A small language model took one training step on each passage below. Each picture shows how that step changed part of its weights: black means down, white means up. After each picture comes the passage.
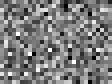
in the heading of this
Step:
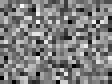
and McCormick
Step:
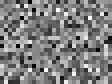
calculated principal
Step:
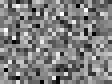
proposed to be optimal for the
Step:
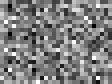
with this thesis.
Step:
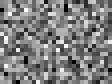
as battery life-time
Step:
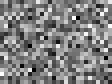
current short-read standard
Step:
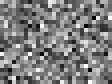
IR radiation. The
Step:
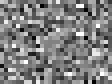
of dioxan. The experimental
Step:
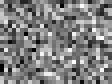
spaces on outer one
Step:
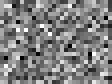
Union legislative
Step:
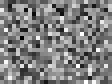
that they have no conflict of
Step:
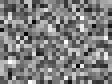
analysing business models,
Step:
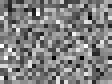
the specific needs and requirements of
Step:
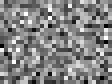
SMR Small
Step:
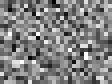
is not distracted by other
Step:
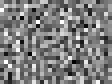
β of the TPM1
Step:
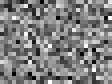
of the appearance of
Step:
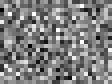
fluid flow performance of the
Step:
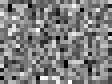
to a part of the reference
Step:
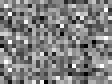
serious health effect on human
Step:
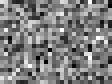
time, when target is
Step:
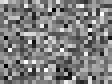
hologram with the second
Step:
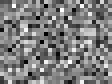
Annual Conference of
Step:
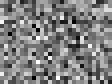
read books,
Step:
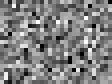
COVID-19 and its
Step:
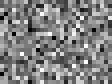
studies targeted interspecies
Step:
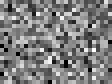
as a car driver.
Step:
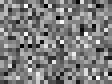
end of the spectrum is
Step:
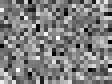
values are greater than one for at
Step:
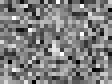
of seed shape,
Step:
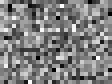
to, in the absence of
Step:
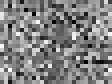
crafts on commercial
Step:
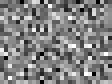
of information system divided by the
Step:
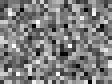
proper supports were preferred.
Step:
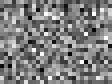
the preform after passage of
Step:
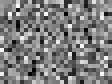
typically forced to use
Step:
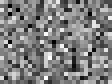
injury can be an
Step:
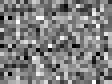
and faeces. Once
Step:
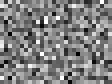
abused [3]. However,
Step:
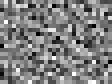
provided it with a numerical
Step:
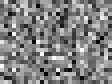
prefers to be called
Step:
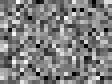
In this group limbal
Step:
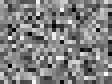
two sodium atoms.
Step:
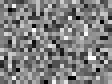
one of the following codes:
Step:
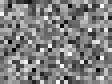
wide, with a depth of
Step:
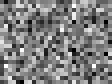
writer responsibility, this
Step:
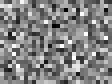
to the Bromeliaceae
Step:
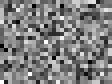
infrastructure for public health and medical
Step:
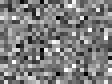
of traditional textile
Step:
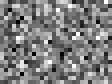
if an adult (about
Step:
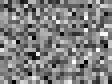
of Internet technologies will more
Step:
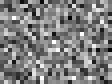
of satisfaction with my
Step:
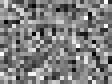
time and source / receiver
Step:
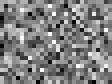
industrial contexts. This
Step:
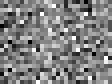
operating and constrained space
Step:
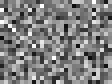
resistencia a la
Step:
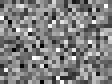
method. Guided by two
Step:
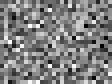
CITY AND
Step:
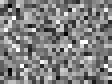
concurrent processes for research
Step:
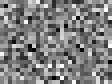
positive link between transportation
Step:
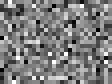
constant of the complex:
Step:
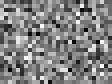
coefficient was used to
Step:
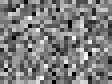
and F. Rahim,
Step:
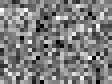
overall maximum power point
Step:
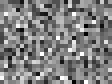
CNN architectures
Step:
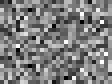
analysis of the students' responses
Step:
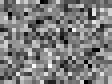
the postoperative period after
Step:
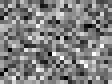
cm Layout The
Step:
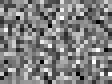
twin trough chamber
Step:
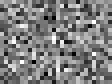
crop biomass, resulting
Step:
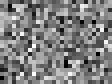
to evaluate the population of
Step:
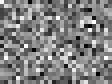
Times, with a
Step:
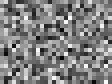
between the execution time of
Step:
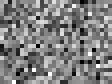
J.2] belonging
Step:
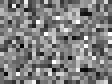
BMIs and other parameters
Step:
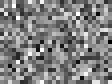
number of discrete states for
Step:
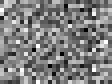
the temperature, pH,
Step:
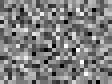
ab, hw, tn,
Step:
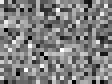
hair:** People with
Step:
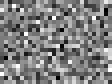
It is worth to mention
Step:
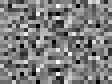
available from the corresponding
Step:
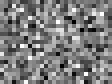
(2013). Global status
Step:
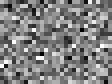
of this section. Theorem
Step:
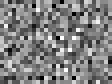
"Optimistic recovery
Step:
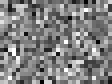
to specific patient compliance
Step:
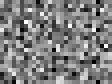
folk song is characterised
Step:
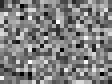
explore the factors affecting
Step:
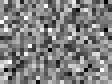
policies, insufficient
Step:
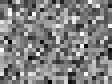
enterocolitis and
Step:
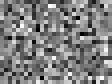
left lower limb, associated
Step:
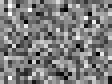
(temperature, air
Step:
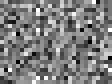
4 Thread Pinning
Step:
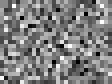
While all three problems are
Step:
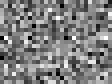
historical and educational
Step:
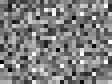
the Ministry of
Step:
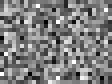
renewable energy project
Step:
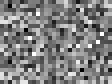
complications. This work has been
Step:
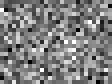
discuss what members would do and
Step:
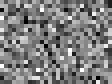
is called gate
